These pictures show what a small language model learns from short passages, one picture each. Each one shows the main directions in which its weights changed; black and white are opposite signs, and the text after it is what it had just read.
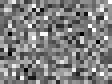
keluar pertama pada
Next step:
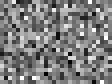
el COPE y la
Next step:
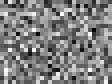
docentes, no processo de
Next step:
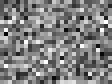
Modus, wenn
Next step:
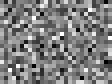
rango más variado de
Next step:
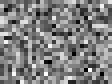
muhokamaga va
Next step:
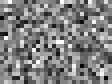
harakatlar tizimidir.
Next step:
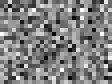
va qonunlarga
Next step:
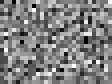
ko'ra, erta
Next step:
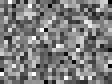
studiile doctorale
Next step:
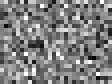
que la participación sea
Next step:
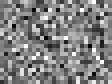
14-day old
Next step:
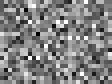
(FinCEN), Unidade
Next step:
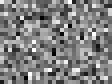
de la noción de función a
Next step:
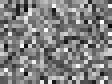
des plastiques en
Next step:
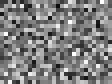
și articolul 1 din
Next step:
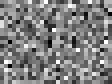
F.G., Edler,
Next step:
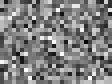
a cierto comportamiento
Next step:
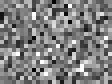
измерения длины
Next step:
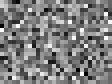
del secolo scorso,
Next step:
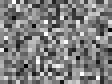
of an arable land
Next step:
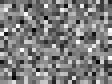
kengroq ijtimoiy
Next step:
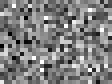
terra, falene nelle
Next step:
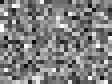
de desconforto
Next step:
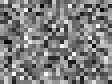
мг/кг азот
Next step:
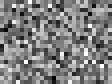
officials have
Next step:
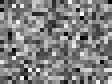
об охране прав
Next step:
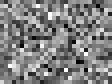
estão concentradas em
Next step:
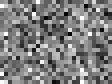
moddiy madaniyat
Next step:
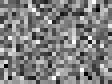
adalet puanları
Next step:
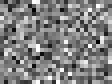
при общении со
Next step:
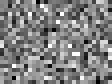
рост и развитие
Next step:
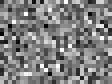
hám aldın
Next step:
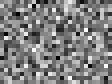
kabi amaliy va
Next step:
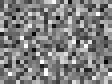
ва ғаллани
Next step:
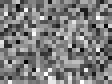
Computing and Digital
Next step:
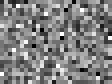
sentía totalmente
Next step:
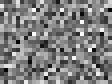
muntazam tarzda
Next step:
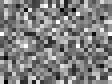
desigualdade no
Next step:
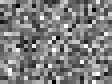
Tomada de decisão
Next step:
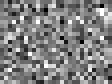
diferentes orígenes y
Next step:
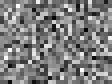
des Evangelischen
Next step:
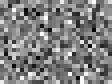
у чоловіків,
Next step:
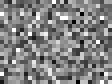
понять сложные
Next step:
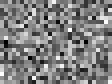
von Gesundheit und
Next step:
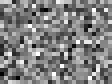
bir joydagi mashklarda
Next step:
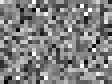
bir qatorda oqsil
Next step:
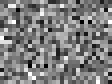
idosos, contribui para
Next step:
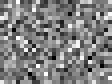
cualitativo y
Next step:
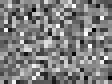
- Шрифт
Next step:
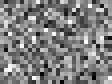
desenvolver os resultados
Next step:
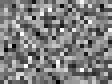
yük anlamında
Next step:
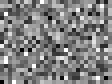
В данной научной
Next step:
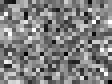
their effectiveness in
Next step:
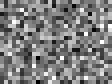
Тураев, З., &
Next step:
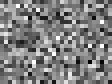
References: 1.
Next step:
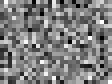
повышает уровень
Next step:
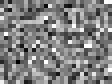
distribuidos entre los
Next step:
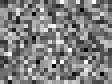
nazariy tomonlari
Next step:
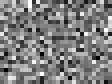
and social groups, for
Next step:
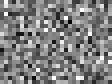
interés que además
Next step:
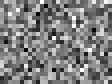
trabalhos para a
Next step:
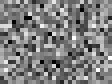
ja putukatega
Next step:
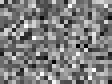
descripción, un
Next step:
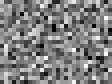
3-o'quv kursi
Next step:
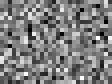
transports collectifs et
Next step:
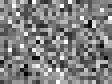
qilish va foydalanish)
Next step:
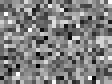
main principles of
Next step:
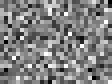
é de material fino,
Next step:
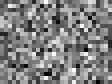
**Jumaboyeva G.,
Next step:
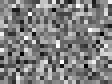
på mere eller
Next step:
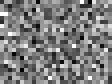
diversifikatsiyalash har
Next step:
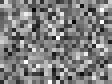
eng yuqori
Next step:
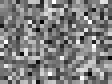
berishdir. Ko'p
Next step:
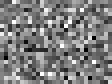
degan ma'nolarni
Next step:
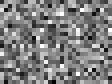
identifikatsiya kodlari
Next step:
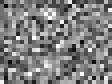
de sus fases. Al
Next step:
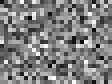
construções do entorno
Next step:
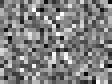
tane kriterin
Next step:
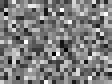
mains, et de ne pas
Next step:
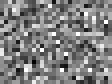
onalarning o‘zi
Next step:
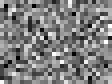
venderlas a nivel
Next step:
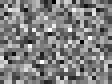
inshootlarning qismlari
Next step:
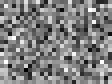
etárias. Para a
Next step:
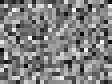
ko’nikkan insonlar
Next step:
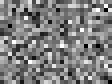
alors dénommé
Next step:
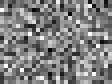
für diesen Ansatz
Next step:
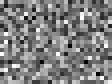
АНАЛИЗ И
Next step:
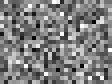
*не* относятся
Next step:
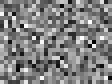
ve hatta aylarca
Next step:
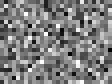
prima media della
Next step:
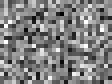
Destarte, entre as
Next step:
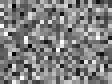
hadir di ajang
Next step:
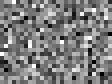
zdravlja i
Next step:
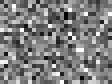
va murakkab
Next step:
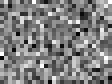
час воєнного
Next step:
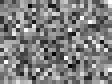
NULL Рис.
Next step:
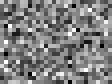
Rencana Aksi
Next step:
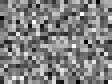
detrás de sus muros
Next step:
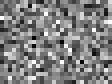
können, fordert
